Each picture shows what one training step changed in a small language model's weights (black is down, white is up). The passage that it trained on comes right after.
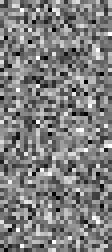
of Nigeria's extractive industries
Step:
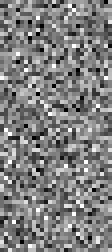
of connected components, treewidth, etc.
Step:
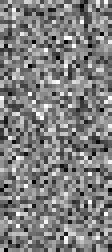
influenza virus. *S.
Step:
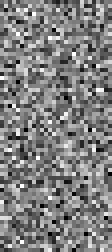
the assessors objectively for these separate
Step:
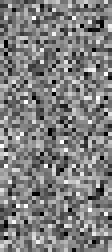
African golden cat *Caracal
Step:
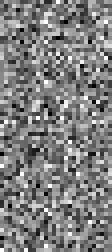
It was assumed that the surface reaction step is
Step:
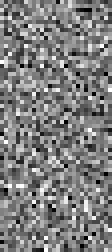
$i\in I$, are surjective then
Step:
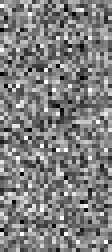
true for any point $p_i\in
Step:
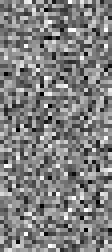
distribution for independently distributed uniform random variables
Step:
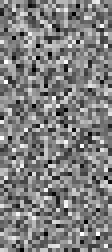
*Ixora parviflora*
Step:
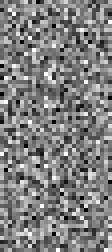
twice continuously differentiable in $y$
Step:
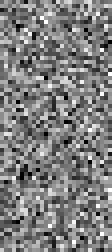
is not always the case. The obstacle
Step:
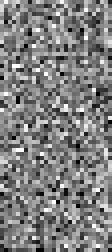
permissible delay in payments and the
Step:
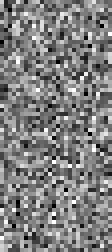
in normal endometrium. Here we
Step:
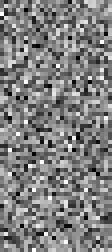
following path integral: \begin{verbatim}
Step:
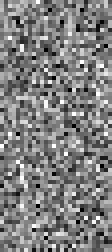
it can be concluded that the process of
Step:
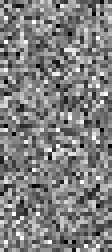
the points where the unit sphere intersects
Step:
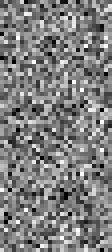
available dataset, model, and notebook
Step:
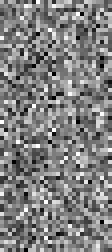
invite contributions that address part or all of the
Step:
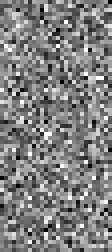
layer ψ_{fixed} to determine which
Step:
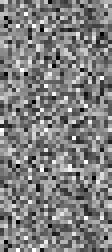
individual, company, institution and
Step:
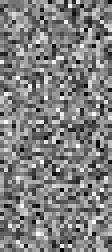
define the convolution of $\mathbf{f}$
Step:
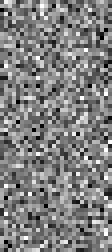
resistance to gradient issues, and effective capture
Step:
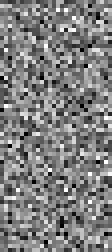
Finally, we again establish the connection between the
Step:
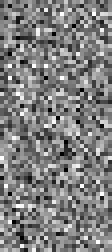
clear that in order to finish the proof of Theorem
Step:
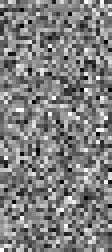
to achieve more fluid and complex forms. As
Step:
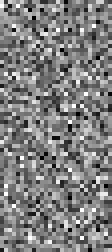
coefficients of $\mu_n$. In order to have
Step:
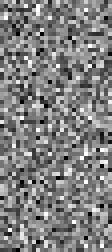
an emotion that does not isolate the
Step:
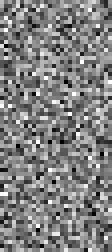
prediction. Examples like these, supported by
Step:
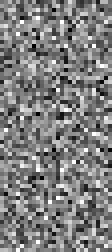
in the field or outside. In the
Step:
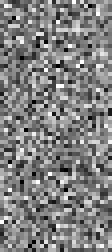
each of the balls. We thus see that
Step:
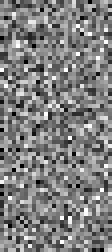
$u$ with~$\dbar\psi$ and
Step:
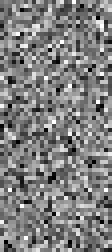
CC in cements, in addition to reducing
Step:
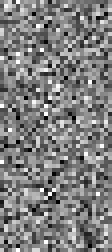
sparsification, hierarchical
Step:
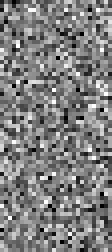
71 7 γ -terpinene
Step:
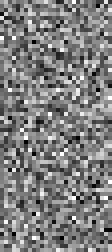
described by the religious group? –
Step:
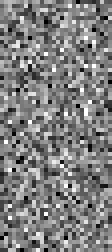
it is necessary to distinguish between $k$
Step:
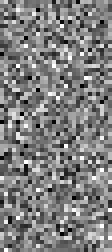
$\phi(\rho)$ can be expressed as a
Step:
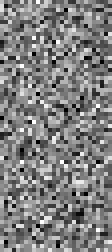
of the control beams and in Figure 8 for three
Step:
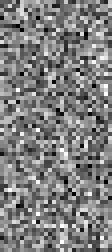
thus the largest monomial for the chosen monomial
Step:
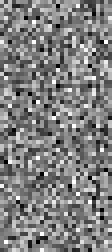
open-ended questions also aligns with this
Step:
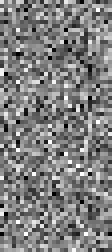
Burman, Bitan, &
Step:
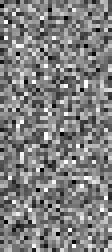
nodes (each is an author). They argued
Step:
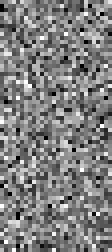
which I have studied critically, then obviously
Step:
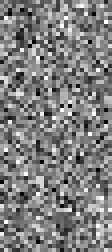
that $\rho$ satisfies the transport
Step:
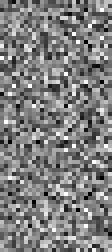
understanding of, the potential linkages; limited or
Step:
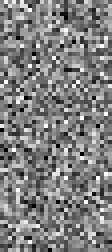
= \r L,$ and that each member of
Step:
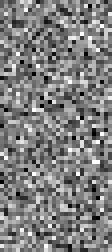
class invariants and cubic continued
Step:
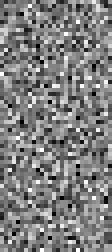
measuring the filling time, calling
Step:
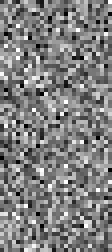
\eqref{baza}. \bigskip \noindent
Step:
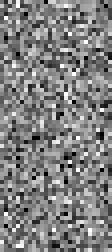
Then, there exists a constant $C>0$,
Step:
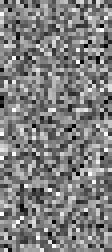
directly without invoking the Girsanov
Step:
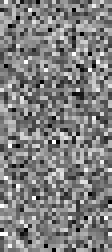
in which not all sequences of tasks are
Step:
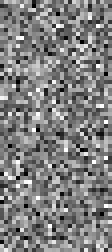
12:32 gnd Instrument Log
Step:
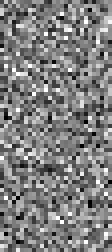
10$, the evaluation map $e_X:
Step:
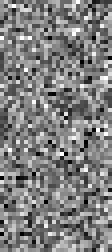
offering regional tourism products,
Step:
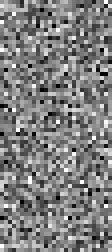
interpretations. The minimal one is to prove
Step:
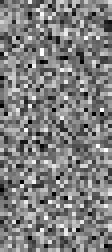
low multiphonon relaxation rate. The
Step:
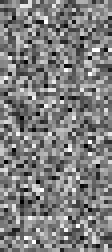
is involved. The GEB is fully
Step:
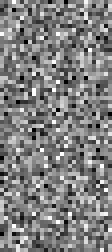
necessary so as to define precisely the model being
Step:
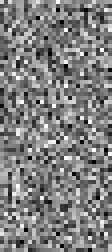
à $n$; autrement
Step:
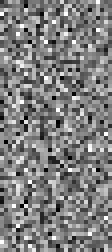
matrices $Q$ and $R$ by $$
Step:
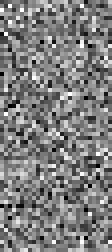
$N$-essential non-alternative
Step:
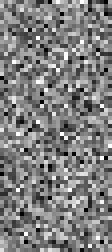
of $f(\sigma\tau)$ at
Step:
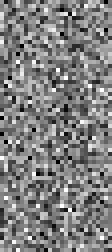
and scale index $0<q<1$. We
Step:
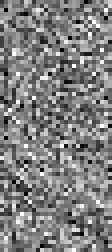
which are equal to a finite sum (algebraic
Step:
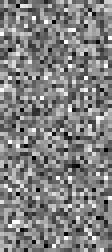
cause exchange rate to change.
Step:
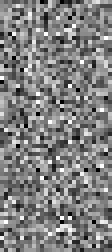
adjacency matrix $\vec{A}$ having
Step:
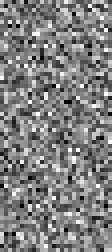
¹Graduate School of
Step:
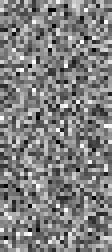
\begin{thm}\label{thmb} We
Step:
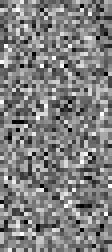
is clear that, for any $i\in
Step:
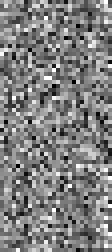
handles, handrails were used.
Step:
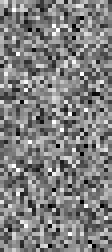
in order to conserve limited household
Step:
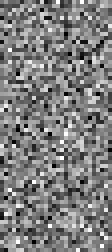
th July grafting 11. T
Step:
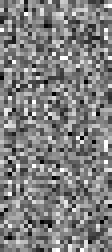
benefit from food digested by the
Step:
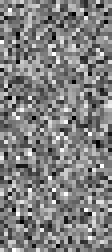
and objectives: Maximal grip
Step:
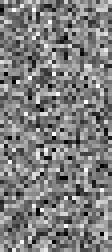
wall abutments are satisfactorily
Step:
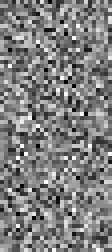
first results in this direction were obtained in 1969
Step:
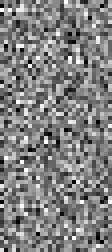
avoid any unrealistic partitioning of the flow
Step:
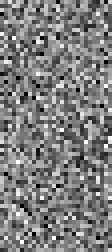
features of the theory are: \begin{itemize}
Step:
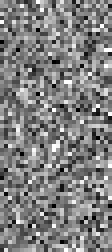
of application on registering drug products.
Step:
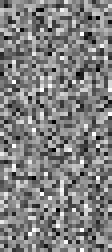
real video sequence. (b), the result
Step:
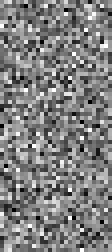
very limited non linear domain is observed. However,
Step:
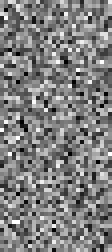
large body of literature has investigated the role and
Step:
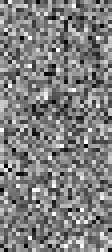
(NON) Table S2 List of the
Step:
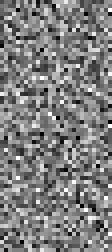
215°) isolated by various workers
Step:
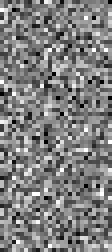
O CRESCIMENTO
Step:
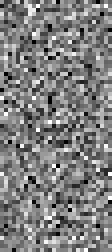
viewpoint, or minor restoration
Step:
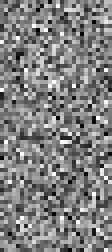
in the 95th percentile and
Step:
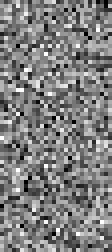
five most important variables in this study were
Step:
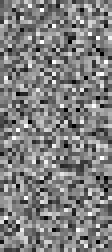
seems so small compared to the others. So
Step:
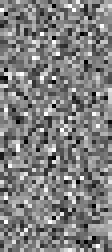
Legendrian surgery link. By
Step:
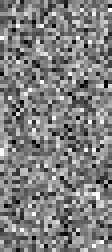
refereed as the $q$-extension of
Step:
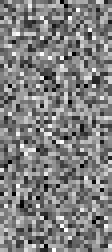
of the \muntz condition is proved with the
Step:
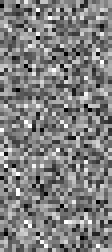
of composites materials are such as corrosion
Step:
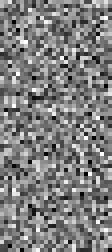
number of basic features, in particular the smooth and
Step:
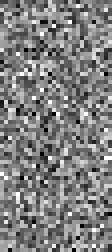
for indeterminacy, the membership
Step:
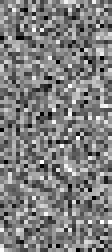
Lie Algebras, Vertex Operator
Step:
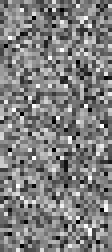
financial instruments in the national
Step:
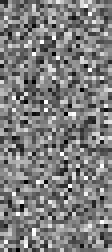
Bandura (Bandura, 1986).
